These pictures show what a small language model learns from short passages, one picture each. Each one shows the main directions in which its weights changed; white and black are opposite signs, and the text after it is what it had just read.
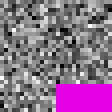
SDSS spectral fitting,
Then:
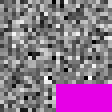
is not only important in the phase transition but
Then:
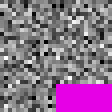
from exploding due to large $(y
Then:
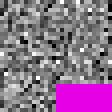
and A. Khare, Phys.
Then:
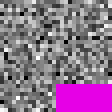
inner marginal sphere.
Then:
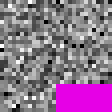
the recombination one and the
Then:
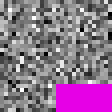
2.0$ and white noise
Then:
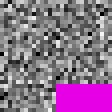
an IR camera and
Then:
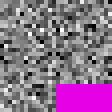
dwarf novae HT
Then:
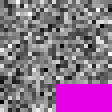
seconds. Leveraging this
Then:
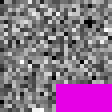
the minimal GRN.
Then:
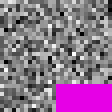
by $\mathcal{P}$ and
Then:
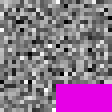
from the brick-like structure
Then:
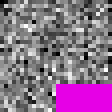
K}+\lambda{\bf S}$. However,
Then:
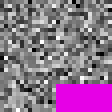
branch). It will be the other
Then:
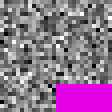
sound type peak at zero
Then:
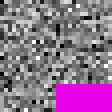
the leading $1/N_{\rm
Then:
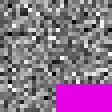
of quantum gravity theories
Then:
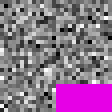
mass $M_{H}$ dependence on
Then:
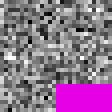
each each data point as $x' =
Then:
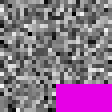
and auto-power spectrum
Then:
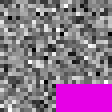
strength of early
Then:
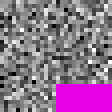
\left(a, \ldots
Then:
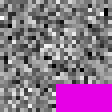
potential contribution of a coma,
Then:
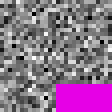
\rangle \sim Q^3 \,
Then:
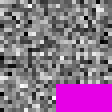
been well-sampled by the
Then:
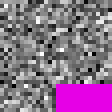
circle, draw, inner
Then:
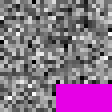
measurement of ideas, images
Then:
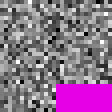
obtain the any physical properties. This is
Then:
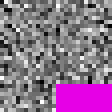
z \in \mathbb{H}
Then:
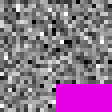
should help constrain the age
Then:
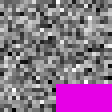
in NEMS, where they are
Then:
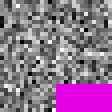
professional computational
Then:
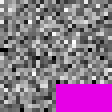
their interrelations to the
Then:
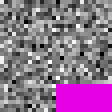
window size of 300 with
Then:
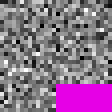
and Floden, Evan
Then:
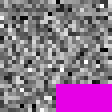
line fluxes showed significant variability in
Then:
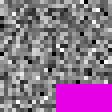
the least-cost intervention
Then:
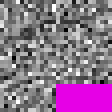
used clashing with the potentially
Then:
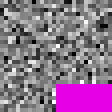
advantages of their potential of
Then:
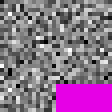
scalar integrals with unit
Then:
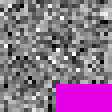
what concludes our proof
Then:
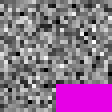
in the definition of the
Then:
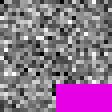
the matrix model. Also gauge
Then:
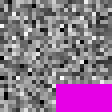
requires the proximity operators of the
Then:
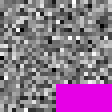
clock indicates that $v$ should
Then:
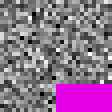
= {Translational and
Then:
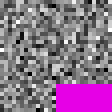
enhancing its ability to
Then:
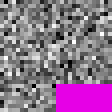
5RF, UK \and
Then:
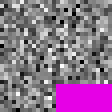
size is finite. Four configurations
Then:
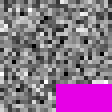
coincidence in every
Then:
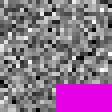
2-point function when we express
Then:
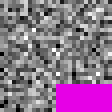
an oscillation-based search
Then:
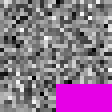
around 500 GeV (corresponding
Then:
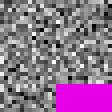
more complex models. In addition, our results
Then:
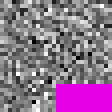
the pair interatomic potential.
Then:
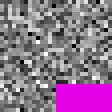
a transition to the lower state of the quantum
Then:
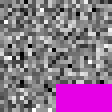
are weakly bonded to the
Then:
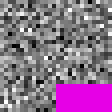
section, we present two efficient methods
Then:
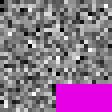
that persist over a wide range
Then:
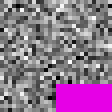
than this, $\chi$ is determined
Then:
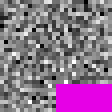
intelligent networking, et
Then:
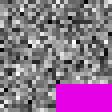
the outwardly-directed
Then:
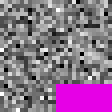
as well as allowing for an
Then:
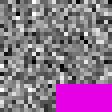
are built from 425
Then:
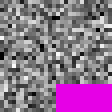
leptons has singular points which
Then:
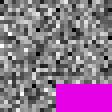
the state of a quantum system. Note
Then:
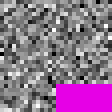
\eeq We start with one
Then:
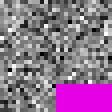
panel shows values of $\log
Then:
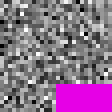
piece of air filter
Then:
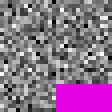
of type II supernova
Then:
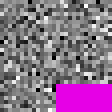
similar electronic structures as
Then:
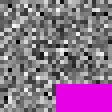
of freedom. All the
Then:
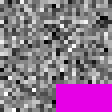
varying degrees of
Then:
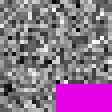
habitable zone,
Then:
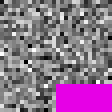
the vacuum energy of the
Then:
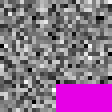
C4 model: System
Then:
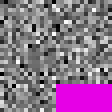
the progenitor is most
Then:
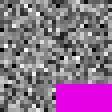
of parameters, such as coefficients and
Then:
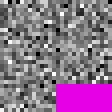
of lying below the
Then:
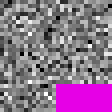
using a Deep-R network
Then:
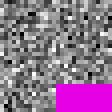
$T_{EW} \simeq
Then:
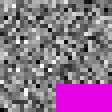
quantum state estimation. \ For
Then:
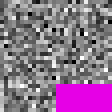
are not representative of the real
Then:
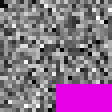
analysis is a popular statistical
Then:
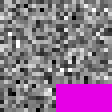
audio *recordings*
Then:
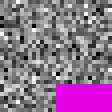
MacDonald, Theory of
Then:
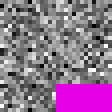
be pre-known.
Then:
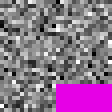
the mock $v_{los}$
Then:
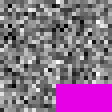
under Daytime conditions for both $c
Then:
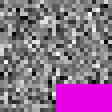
bin for simplicity. This is a
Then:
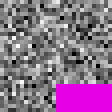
remain constant but instead
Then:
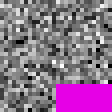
has a long and glorious
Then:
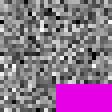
the boundary conditions. Below we will
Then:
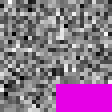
strategy, i.e., first
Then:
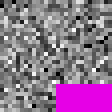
Number Scheme including
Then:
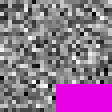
for thermodynamic consistency
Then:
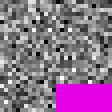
can be drawn. The phase
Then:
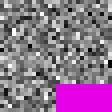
spectra exhibited no
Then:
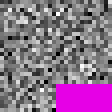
that dominate the SFF at
